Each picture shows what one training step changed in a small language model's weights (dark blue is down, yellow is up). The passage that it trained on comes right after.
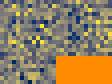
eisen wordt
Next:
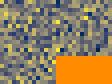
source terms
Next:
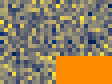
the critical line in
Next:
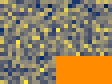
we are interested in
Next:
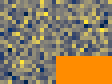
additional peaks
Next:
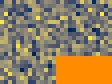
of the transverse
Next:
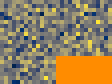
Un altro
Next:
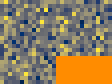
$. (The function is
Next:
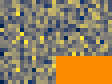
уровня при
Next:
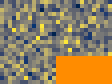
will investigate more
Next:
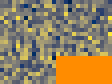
of inclusive
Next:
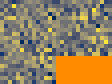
an energetic
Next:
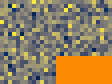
the description of
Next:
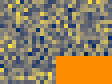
the angle dependence of
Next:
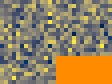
change corresponds to a
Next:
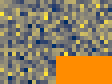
network was the
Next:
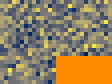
zero. The same
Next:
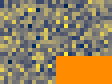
confirms both the
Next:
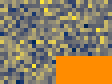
as in the 2D
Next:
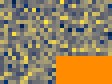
from the full line
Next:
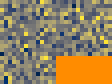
how the effects of
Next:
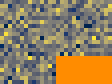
a real time measurement of
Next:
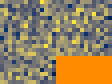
model in unbounded
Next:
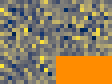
model provides an
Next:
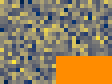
magnitude of the
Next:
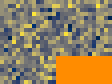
berat badan
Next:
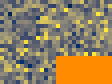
da astronomia
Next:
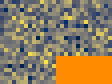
di formazione
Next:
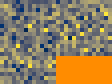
research. More
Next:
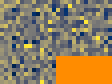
The solution of the
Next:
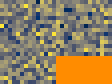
modes at low field H
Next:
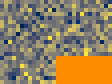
(this work) |
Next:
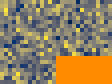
DBI action for
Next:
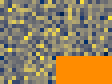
et les guerres
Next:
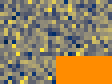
finally a rotation
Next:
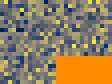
the exact results.
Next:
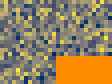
new kind of
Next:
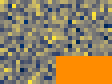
morale, la
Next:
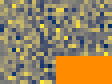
and later on
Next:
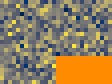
um tempo fora da
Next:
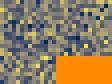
projector we obtain
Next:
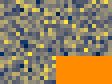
TJ, et al.
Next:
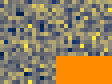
realizava seus
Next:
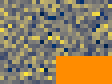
to all positive
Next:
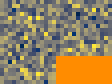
result suggests
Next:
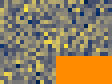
variance $(\Delta
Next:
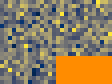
a specific slip
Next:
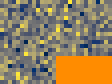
for a Charged
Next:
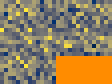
PID Kernel
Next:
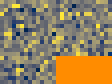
and replacing
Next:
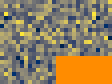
Hor, R.
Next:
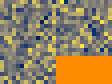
dirigeant et
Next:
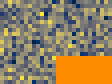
$\Si$ be a
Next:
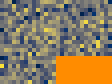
tarbiyasidagi ilk
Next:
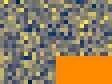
\right) \nonumber \\
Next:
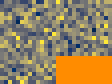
focus on hole
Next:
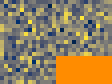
\langle A_1
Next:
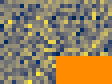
bor, uch,
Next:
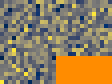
absorption profile
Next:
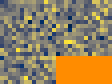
tenham o
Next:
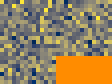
as the mineral
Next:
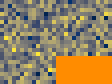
is fairly well
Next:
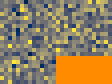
the direction of SN
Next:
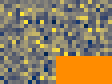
the soliton equations
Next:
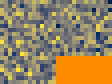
by noting that the
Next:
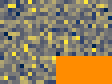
sifatida undagi
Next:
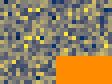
acute stroke
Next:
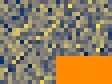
each parameter. These
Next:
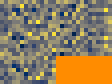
AAPL |
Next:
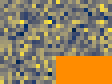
such as parton shower
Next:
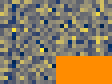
data of Ref.\
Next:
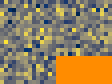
a kinetic term.}
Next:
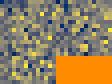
тут застосування
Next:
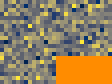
3 tahun,
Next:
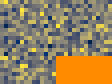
or dominant)
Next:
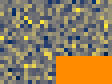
entanglement also makes
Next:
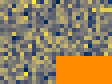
cooperation as a
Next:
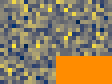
тўғри ва
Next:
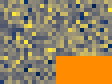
в котором,
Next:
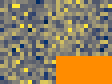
é compatível com
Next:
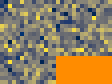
tarkib topishi
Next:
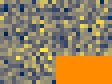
huquqlari va
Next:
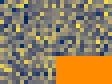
a reinforce
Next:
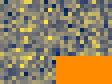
у листку
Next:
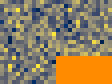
uchun investitsion
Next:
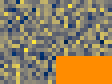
its application to
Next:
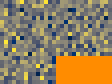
applied strain
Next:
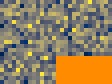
this aim, we first
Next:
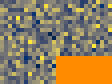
processes are not strong
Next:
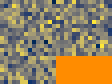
with numerical
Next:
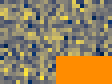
velocity and
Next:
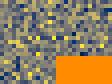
taken into account
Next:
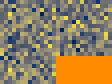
\sin\theta & 0
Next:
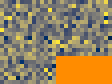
characterized by the
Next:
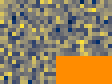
the focus was only
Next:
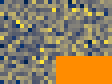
as it plunges
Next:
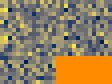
for the design and
